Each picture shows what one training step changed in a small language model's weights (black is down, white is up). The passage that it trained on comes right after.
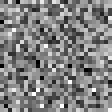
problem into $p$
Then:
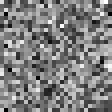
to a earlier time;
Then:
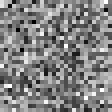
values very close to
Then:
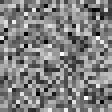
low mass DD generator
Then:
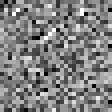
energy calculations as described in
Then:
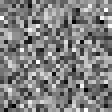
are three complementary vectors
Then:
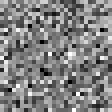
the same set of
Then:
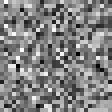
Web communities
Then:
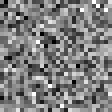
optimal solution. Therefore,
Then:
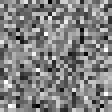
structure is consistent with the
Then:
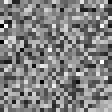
configurations that do not have
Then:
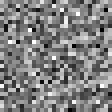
get the following exact
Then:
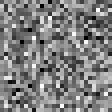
x_i$ is
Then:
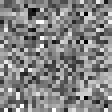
place in Gaul.
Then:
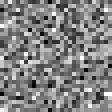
correlated with the positive
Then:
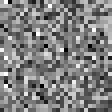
coupling $\kappa$, we
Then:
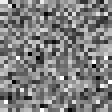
the morphism $A
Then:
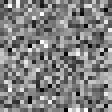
It is easy to show
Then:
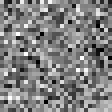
e}_z$ being
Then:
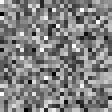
and sufficient conditions on
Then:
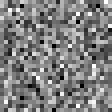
\tilde E$ and
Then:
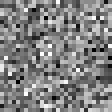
single image super-resolution
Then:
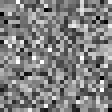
that are separated by cycles
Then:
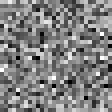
for the larger base
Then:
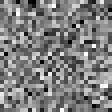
is a higher root than
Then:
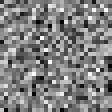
with $\alpha \simeq
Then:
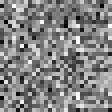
have that $(\p
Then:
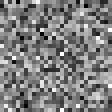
AGN feedback are most
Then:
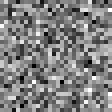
a lesser amount of
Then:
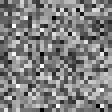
of Sciences, and the
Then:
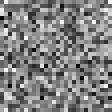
close to unity.
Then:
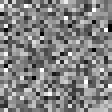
3} metric has positive
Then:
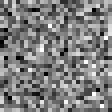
only) time it
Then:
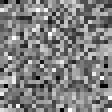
combined with a graphite
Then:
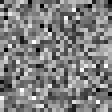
The arrow indicates the approximate
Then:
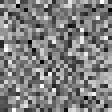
is equivalent to the category
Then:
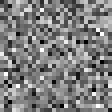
of length $n$.
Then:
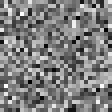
the probability that two
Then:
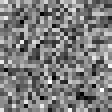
parameter $t$. Let
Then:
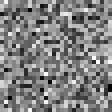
following maximum principle:
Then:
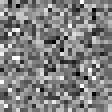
{author} {\bibinfo
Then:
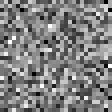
occurring in the
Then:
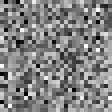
on cotypes
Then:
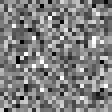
X\rangle$ is
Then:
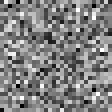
IoT devices to
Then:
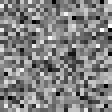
to define the following mapping
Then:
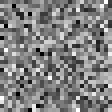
that one should be
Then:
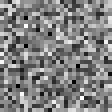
third component consists of an
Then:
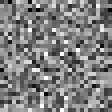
isolated defect,
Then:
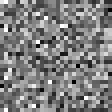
realization for system size
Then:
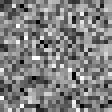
but several key challenges
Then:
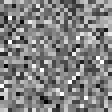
from the same direction at
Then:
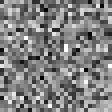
that these budgets contain
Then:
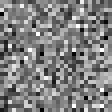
was disjoint from the
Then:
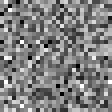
structures have proved to have
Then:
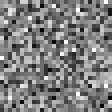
no apparent concentration of
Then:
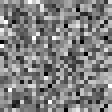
it is sufficient to note
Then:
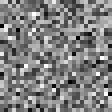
computing the distribution over
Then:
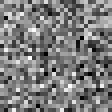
to the shock energy
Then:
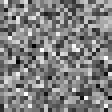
advantageous in these
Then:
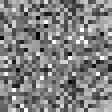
along the $c$
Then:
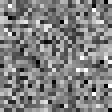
$x$ suppose
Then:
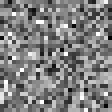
system is large. %
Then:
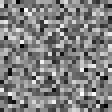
topology while keeping the
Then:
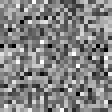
by integration by parts,
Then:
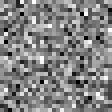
was lucky
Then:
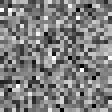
a loss of details of
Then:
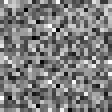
discrete time current value Hamiltonian
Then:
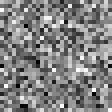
of $T$ on
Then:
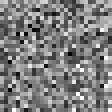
the center of the
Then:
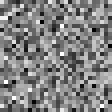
projective scheme embedded in a
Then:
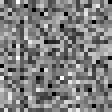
Algorithm 6. When the
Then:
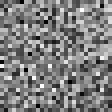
the other hand, the
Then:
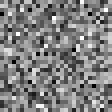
be thermodynamically stable.
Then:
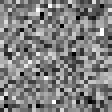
positive tweets and
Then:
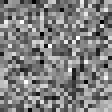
the algebra is constructed,
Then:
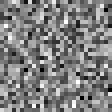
fact, those designs
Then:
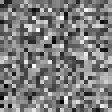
These signals are present.
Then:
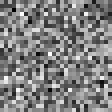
high-frequency modes,
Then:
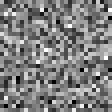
throughout the whole network.
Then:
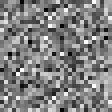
linearizable (see
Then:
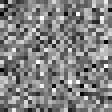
(2) with the
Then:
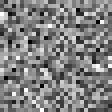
Press, Cambridge,
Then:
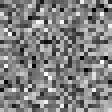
$f \in
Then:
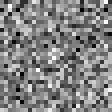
observational or contextual
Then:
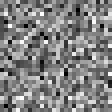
peak base-load
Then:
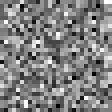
applicable across the
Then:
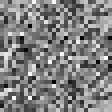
their flexible structure
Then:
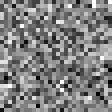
possibility for a SNIa
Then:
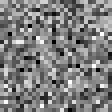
the $Nil$
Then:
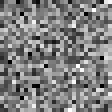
the center of the detector
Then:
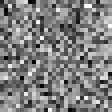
of systems preserving a
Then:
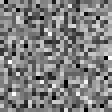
five years prior to von
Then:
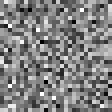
articles along with their
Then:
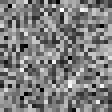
range of the potential shift
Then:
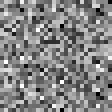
AZO thin
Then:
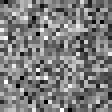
produced in the collisions
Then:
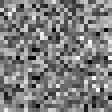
restoration -
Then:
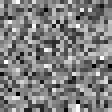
we assume that the bulk
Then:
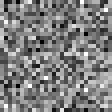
are not perfectly
